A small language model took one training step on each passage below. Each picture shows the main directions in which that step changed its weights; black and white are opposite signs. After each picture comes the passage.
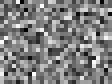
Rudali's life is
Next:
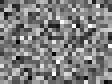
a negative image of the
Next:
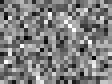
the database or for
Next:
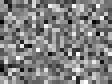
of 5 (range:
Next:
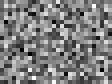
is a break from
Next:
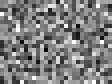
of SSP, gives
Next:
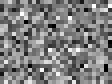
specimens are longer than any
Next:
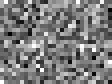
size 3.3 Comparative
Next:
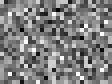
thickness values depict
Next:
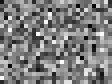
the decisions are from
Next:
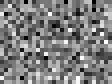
in Fig. 5. The
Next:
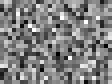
steps. In this present paper
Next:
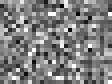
obvious desideratum
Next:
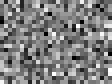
of students in the practical
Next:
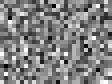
Translation. The data
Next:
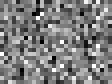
you know, keeping
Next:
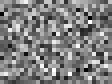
Natural sciences,
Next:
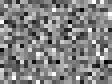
halo density profile
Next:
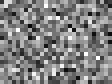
Oomycetes species
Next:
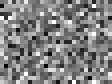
quality and efficiency of information systems
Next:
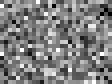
or unintentional release
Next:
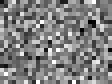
the scarcity of
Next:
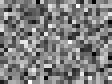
to steel, and
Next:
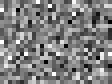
areas compared to the others.
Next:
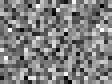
management which can results to loss
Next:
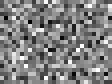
specific purpose of learning and
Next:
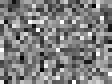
issue of power playing
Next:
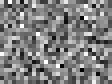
into running order after three
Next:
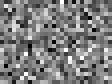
achieve softness and
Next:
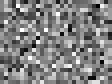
6. Hardy's
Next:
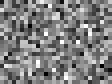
new geometry that comes
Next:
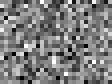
vocabulary test
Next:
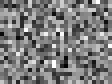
beginning of the time
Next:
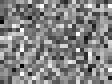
-axis of the beam
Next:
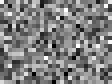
of a statutory
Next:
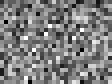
P. Athens,
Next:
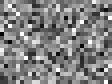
strategies and gaps in
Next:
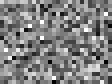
in greenhouse
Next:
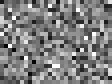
between the groups was statistically significant
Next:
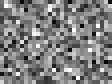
reels, has gained
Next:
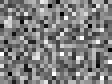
usually associated with the
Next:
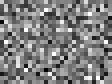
in analytical response,
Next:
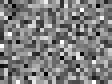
for some years is entitled
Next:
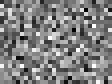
-function and the
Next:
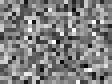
2 and 3 volcanic
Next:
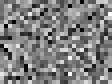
that there is no correlation
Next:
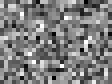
Corresponding author:
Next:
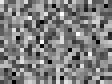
solutions for their ageing
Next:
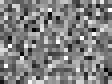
the tank. The cover
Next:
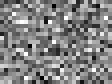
stability test examines stability
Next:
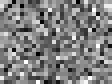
preventing ocular
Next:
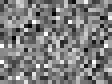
diagrams' layered
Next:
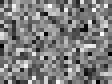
Abras. size,
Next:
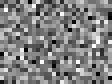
*Modeling of
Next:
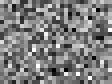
BY Alexey
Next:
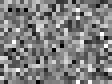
was found to have removal
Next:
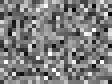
side of Hermon
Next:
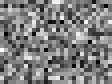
grew proportionately with
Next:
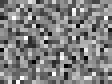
norms of criminal
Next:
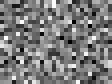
Moisture content 2 g
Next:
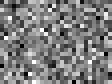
both types of the mites
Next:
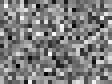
Temporary Carbon
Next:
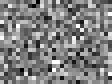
needs of students, including those
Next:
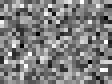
For the mechanically processed
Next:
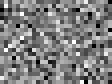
tower has been carried
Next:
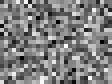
was plotted against
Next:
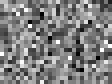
public relations strategy. The project
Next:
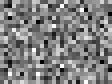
form, separate from the
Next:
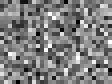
The same is implemented on the
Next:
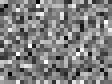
cause fundamental
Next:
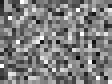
detect the signals generated
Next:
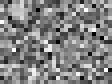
pathway in BES;
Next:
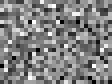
strengthening their economic
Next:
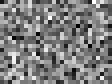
to implement a hybrid
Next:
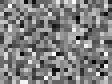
in practice, while the other
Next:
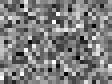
Cornelia De
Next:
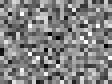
reception history
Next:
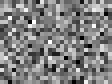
in Docker Hub.
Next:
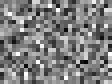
Unfortunately, a
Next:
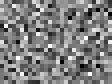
not the only change affecting
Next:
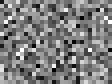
and is found in 2 to
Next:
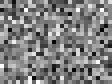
key to unlocking their
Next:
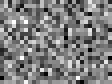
encompasses both the
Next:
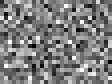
and flexibility to the
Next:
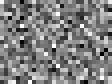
to the early detection and
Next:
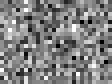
Cold Crucible,
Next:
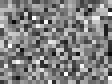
at the Nutrition
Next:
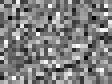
cinematic signs and
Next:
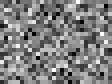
Repository for
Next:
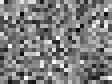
the mesh regularity
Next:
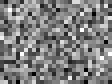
in a road intersection
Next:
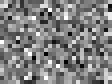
access prescriptions,
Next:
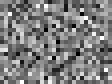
non-standard practical and
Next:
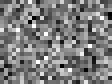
benefit that they come
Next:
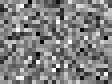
computational stages are reduced
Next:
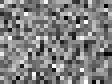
axis) and expected
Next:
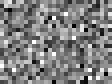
story unfolds the
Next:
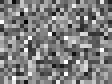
documents. Users
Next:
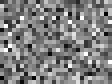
and benzene (100
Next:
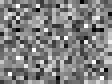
shown in Table VII.
